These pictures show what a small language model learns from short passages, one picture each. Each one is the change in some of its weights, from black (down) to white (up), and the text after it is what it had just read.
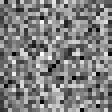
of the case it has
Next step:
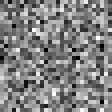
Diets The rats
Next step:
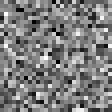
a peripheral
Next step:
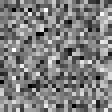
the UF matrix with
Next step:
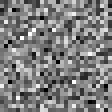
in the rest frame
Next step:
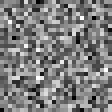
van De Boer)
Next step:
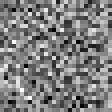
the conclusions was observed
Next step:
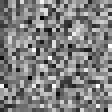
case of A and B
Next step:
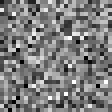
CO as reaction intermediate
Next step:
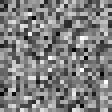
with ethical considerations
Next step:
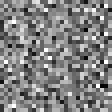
hasil observasi perubahan
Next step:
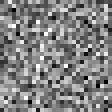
dormido mas de
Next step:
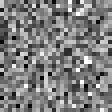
as cores tomam
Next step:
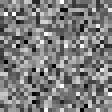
kollegial va
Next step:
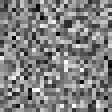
under the static
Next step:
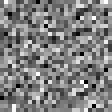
та обмінного
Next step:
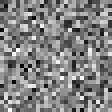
with gathering the
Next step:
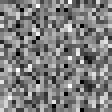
از ورود
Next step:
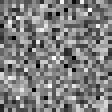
normal caste division
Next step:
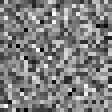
Linear Regression Test
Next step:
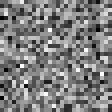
Aus Pengujian dilakukan
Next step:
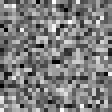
a representational norm of
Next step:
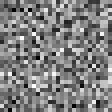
the reaction equation is
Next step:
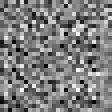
it is recommended to
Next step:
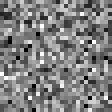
far greater agency of
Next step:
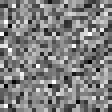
sifatida qaralgan
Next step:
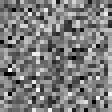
the present study aims to
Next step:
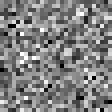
ближе к
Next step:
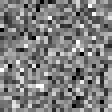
(We have discussed this
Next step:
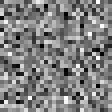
berhubungan dengan
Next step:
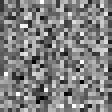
literature and best practices from
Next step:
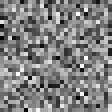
in Fermat's
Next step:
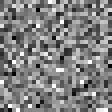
erection, reconstruction
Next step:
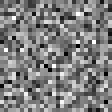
bolani psixik
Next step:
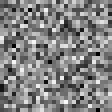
depth; the
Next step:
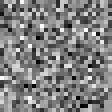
physical models were 3D
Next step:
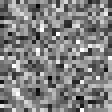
were no significant differences were
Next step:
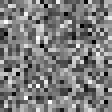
ravishda ishlab
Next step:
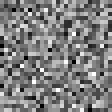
the Koios
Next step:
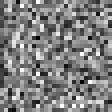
communication strategies are very
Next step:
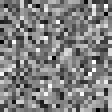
5 CREVET
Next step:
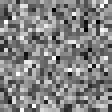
про руйнування
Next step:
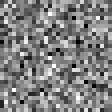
shallows 6.
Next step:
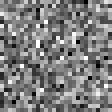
de, besteciler
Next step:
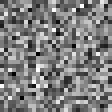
de som van de
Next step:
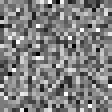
permanent soul or
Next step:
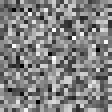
the issue of the
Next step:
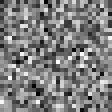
and communications technology
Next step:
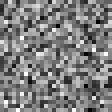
texnik harakatlarini
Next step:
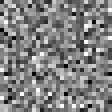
strategically used to
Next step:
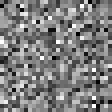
- принятия
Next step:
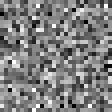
sensitive dye.
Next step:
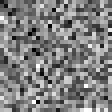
tali studi
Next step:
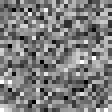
the duplicates to
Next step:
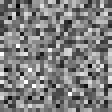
article: Ruby
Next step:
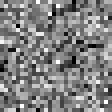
ispita da
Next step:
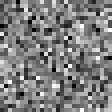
members of the algal
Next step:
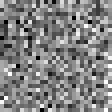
en las grandes
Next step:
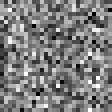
and ambiguous
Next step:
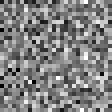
HAL](#) Yves
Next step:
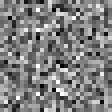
obtener el
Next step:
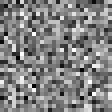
Physical society is
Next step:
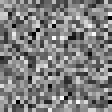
V.2 Last
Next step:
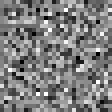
Enquanto estas
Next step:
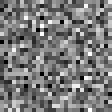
black ringed
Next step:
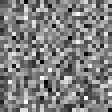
and Logic
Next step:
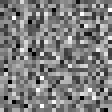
yangilik hisoblanadi.
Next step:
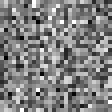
of the most common used
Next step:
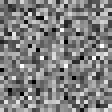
a decision, the system
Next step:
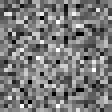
le dernier
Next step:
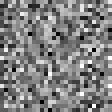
для вирішення
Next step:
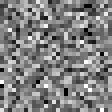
ayni shu jihat
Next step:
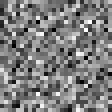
системи, так
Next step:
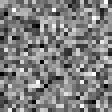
in cancer.
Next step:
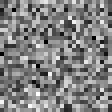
percentage of estimation within
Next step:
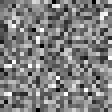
fleet, focused
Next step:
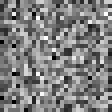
sampling technique. A
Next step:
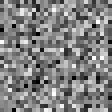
Data availability The data
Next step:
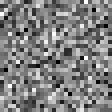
The mass spectrum
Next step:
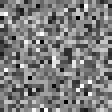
ve vurgusuz
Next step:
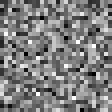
in subsequent
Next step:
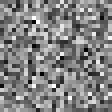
trachten een
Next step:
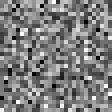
pressures, as shown
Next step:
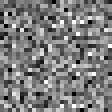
noted that the obtained
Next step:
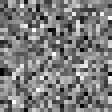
they did not fall at
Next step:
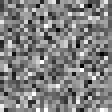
Ittifoq davlatlarida
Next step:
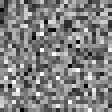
for MSCT.
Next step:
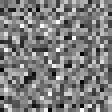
these approaches that allows me
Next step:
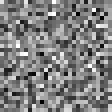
try to guess
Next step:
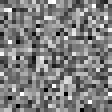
please refer to
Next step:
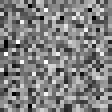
abarcar a
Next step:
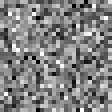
\in X}
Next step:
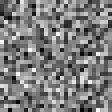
práctica de la
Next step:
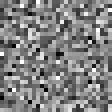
promoted by men,
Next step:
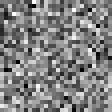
Química e
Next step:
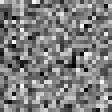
então predomina
